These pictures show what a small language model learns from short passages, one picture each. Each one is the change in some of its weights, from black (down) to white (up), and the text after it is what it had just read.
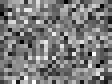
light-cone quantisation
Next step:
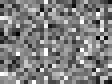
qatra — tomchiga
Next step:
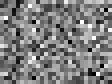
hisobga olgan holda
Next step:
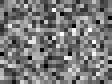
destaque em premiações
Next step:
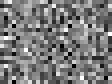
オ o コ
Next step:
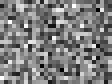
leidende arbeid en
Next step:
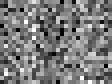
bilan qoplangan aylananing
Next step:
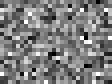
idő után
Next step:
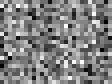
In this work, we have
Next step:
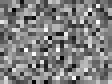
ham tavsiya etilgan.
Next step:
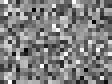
\end{equation} where
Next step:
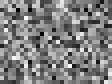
a material, is one of the
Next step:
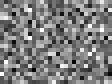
представляется возможным
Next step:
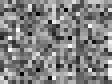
та населення в
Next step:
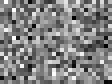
are relaxed for each
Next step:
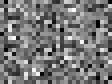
encontrarían una
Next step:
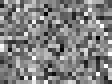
beradi. Nutq
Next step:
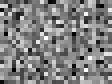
XML in označeni
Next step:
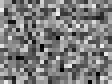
the OM amplification,
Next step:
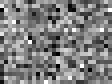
differentiable, then we can
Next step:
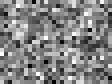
temperature conditions are outside the region
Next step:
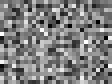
objeto de estudo o
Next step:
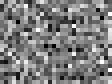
que integran un sistema
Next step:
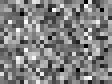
su Convocatoria de
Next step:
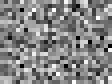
response in sepsis // Int
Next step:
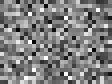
second qubus beam and let
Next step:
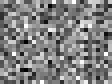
evidence for believing that
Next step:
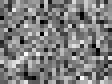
advancing many areas of optical
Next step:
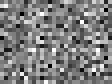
biron Angliya
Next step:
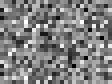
exceptional types up to
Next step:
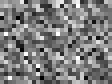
and subfornical organ
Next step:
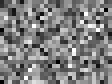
liboslari uchun juda
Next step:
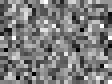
“neutralización *ex
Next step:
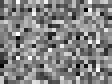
conducted. Requirements
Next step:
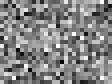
obtain the same result $i$
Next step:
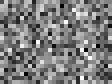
diese hochdimensionalen
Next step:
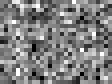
if the analysis had been done with
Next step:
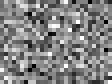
that both the smooth torus
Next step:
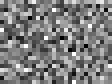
вы следите за
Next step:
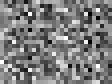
international migrant stock,
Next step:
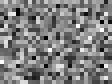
intra-dot interactions are fixed
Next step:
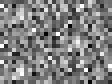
a vállalatok
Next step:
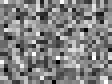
below 50K decrease to
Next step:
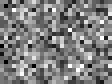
stavkasining 1
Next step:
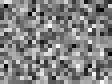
here since $\phi_s
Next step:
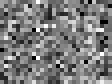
Google now says
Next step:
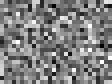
Giudice for useful
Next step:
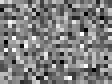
to extend the integrals over
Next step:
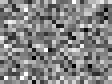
developed to solve the energy
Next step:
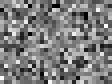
is no clear evidence that magnetic fields
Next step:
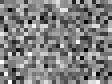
von sich aus kommen,
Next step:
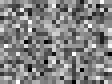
Ребенок способен
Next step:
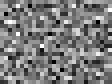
by Longobardo et
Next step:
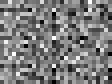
Ademais, pode-se
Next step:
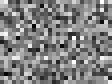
transfer of population is suppressed.
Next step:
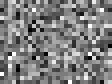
The line contours start at
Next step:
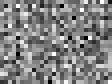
$u^{\mu}$ defined in
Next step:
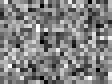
outside of the gap, each
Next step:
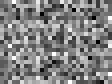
our results allow for the first time
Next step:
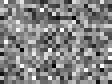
entangled state and the amount of
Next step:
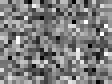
in the main table. The solution
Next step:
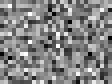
were performed on a UHV
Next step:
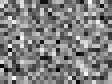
B}$, and a set of
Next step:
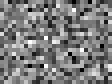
a nyakához
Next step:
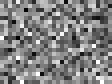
the W6G conference
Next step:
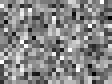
This will help to test the
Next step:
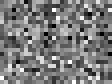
em meios de produção,
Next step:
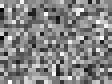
0$. Here, we will make
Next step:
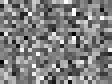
a gente cresce.
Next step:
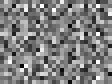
bo'g'ini sifatida
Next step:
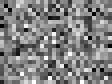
splitting by azimuthal
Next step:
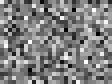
1$ in our simulations;
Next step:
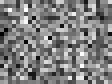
for combining bit vectors
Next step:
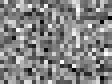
It found that the online effect on
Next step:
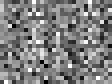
Fisica Cosmica
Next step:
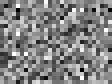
direction. If one wants to
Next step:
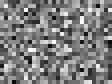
l'éducation semble
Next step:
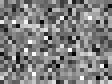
davlatlar toza texnologiyalarni
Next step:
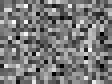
admissible stable orbits
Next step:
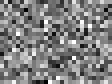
gravitational-wave source}", journal
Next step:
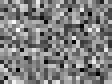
this work, the fragmentation
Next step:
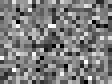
The `hopping disorder'
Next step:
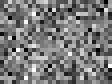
inclusão de alunos portadores
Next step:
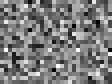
in order to achieve a
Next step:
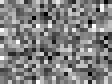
depend on age, metallicity
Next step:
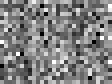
1. Розподіл
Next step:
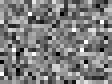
eng avvalo, talabalar
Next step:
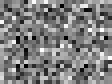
Нутқ пайдо
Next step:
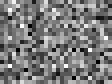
the pair of Euclidean distance points must
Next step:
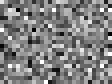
box size $\ell$. They
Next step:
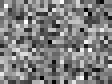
local and global connectivity,
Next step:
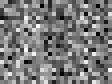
teaching forms of action
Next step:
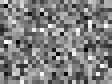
and $\mbox{\boldmath
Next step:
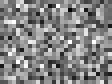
assumed that, unlike the hard
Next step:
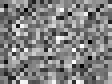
these lines are nodal lines
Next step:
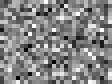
Кривошеев С.,
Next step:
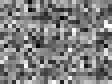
only for the exponential form of
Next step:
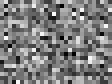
$\lambda^b$ and the
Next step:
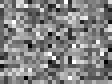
that we have made to make a
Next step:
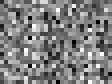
Brasil) Resumo Este
